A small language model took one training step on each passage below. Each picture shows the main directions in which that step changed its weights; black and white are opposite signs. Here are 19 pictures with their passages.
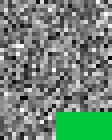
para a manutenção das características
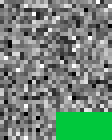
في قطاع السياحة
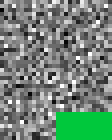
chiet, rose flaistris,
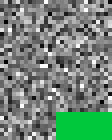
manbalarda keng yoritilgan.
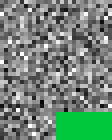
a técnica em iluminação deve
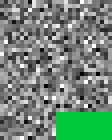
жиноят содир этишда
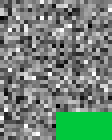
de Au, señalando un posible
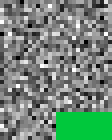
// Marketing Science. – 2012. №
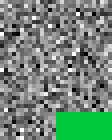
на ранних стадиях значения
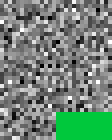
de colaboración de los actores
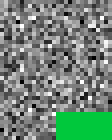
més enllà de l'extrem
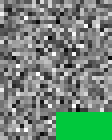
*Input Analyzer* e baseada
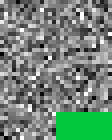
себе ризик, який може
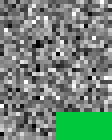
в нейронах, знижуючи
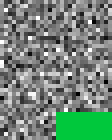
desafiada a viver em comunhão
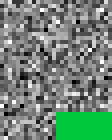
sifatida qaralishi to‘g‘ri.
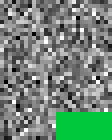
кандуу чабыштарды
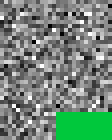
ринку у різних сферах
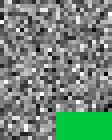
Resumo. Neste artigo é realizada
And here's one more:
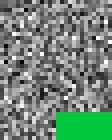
hozircha na banklarning, na
